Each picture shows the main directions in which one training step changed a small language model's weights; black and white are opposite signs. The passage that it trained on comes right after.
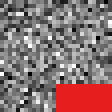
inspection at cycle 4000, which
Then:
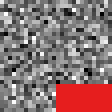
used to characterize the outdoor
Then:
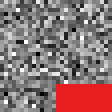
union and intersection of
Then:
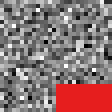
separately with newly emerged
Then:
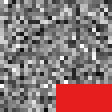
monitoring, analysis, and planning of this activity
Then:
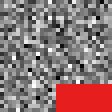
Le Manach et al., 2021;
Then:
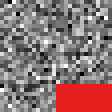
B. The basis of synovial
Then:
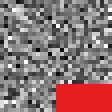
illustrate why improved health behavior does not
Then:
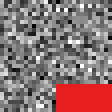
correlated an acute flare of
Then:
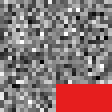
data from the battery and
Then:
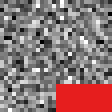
were septic shock and
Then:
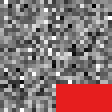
sand content showed an increasing trend while
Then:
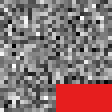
and civil society. Across the
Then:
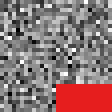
for sustaining student engagement in extensive educational
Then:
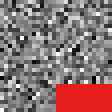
the rules: - when /r/
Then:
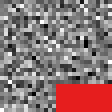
SCALE inputs for
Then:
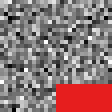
precisely the areas or paths the
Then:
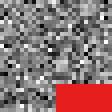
20. Windsor,
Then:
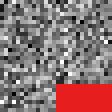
performance of the piezoelectric
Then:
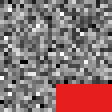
of ecotourism development.
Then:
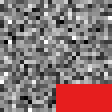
then to arrange on marketing
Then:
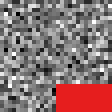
to help patients to recover.
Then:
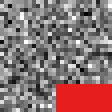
teaching within the discipline. Such
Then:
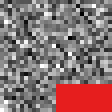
not interfere in the internal life of
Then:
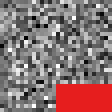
Ethics committee of the University
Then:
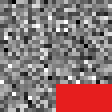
process (Aldrup et al.,
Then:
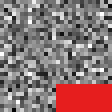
that the feedback (A) and input
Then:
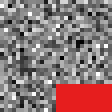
influence of social norms from the offline
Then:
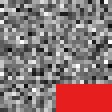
investigation before filing an FIR was
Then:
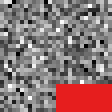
value at the same position in the output
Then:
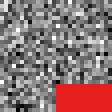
movement in the curve, the flange
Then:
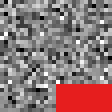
films on periodically patterned
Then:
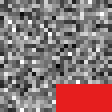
experience a shortage of cash.
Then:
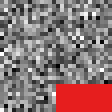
and after the end of the project? We
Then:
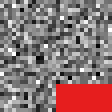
Helicobacter pylori
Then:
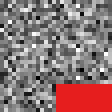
must inform the company of any conflicts
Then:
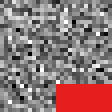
as a resin-rich region
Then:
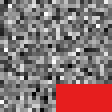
hydrologic information needed by state,
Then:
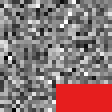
the plants from Iran all belong to
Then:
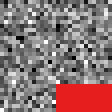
step is to formulate a questionnaire to
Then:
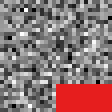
healthy self-perception primarily
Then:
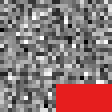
and i2 ∈ P if
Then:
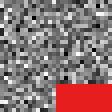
assumed. The Saaty
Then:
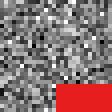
11 weeks and several episodes
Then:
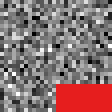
Keywords: Foley
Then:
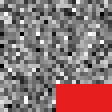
used to capture the quantitative data.
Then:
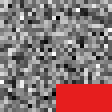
action to be taken. This research uses image
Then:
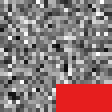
their healthcare decisions.
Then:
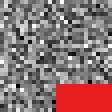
approach was employed, allowing flexibility for
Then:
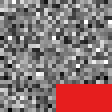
this introduces other types of problems because now
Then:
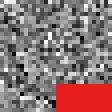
mucous membrane is known
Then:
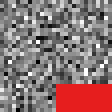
R. W. Blackmore,
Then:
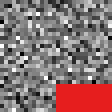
a procedure based on a polar transformation
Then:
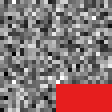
face, where a small depression is
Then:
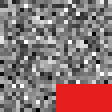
did, you should just subtract it
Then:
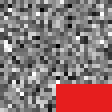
to decide whether they agree or
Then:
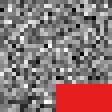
3 Antti Viitanen
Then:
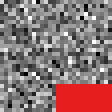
much of his first manifest nature,
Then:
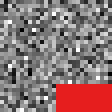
we can solve both economic and social
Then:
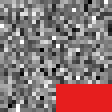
known askhalisa,
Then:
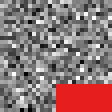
much a social effort as it is a
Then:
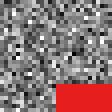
Change of the Republic of
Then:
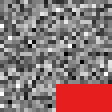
is approximately 44 per month.
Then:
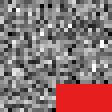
pipette method. Organic
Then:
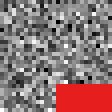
the plastic strain in the matrix at close
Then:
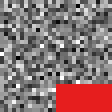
using FR4 substrate having
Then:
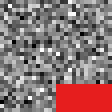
by government to encourage farmers to process their
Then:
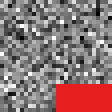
global population](#) that has tripled
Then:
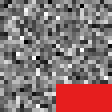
metabolism. However, it has been
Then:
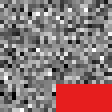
The integrated system offers port and
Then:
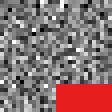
radiative cooling can suppress
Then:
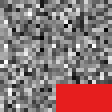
and M.S. wrote the
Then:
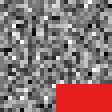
bosu ball training on the
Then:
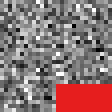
their physical properties.* The question "What
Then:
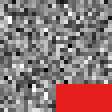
safety of the use of antenna and
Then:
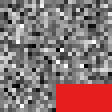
of interest The authors declare no conflict
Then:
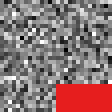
Context of Health-Saving
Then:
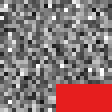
broadcast by the radio station
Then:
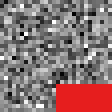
with an additional risk for suicide
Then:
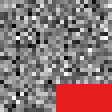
EDUCATION September
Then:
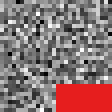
measurement occasions (i.e.,
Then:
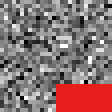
& Smolic, A.
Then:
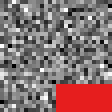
performance. All classifiers we used
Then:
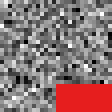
direction is in the direction of
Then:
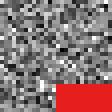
during ripening, when most other
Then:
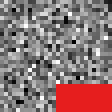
and geographic region, with a research sample
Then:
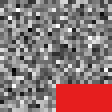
measures aimed at increasing the noise
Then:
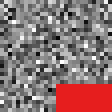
Similarly, Obioma and
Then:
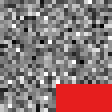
End cancer 0.773 Health
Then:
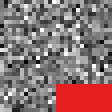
failure is of special interest when using a
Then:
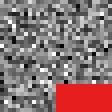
and its Dimensions Marital
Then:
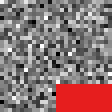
only whether there is an antiviral
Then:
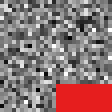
by [1], modified MS
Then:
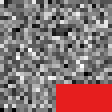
epidemiological evidence link
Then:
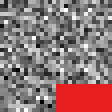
under drip irrigation system in
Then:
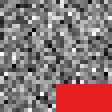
displacement; c) magnified
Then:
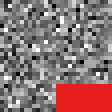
aims to produce food using natural substances and
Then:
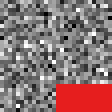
programs in the U.S. (and
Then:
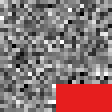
of six coordinated oxovanadium
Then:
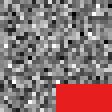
banks with modulated signals was proposed
